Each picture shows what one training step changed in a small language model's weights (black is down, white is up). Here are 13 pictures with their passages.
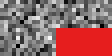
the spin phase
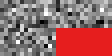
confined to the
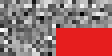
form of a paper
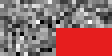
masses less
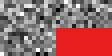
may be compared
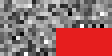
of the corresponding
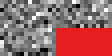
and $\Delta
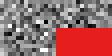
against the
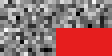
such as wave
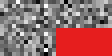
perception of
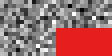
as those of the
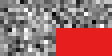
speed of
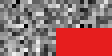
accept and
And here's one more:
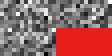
we expect to
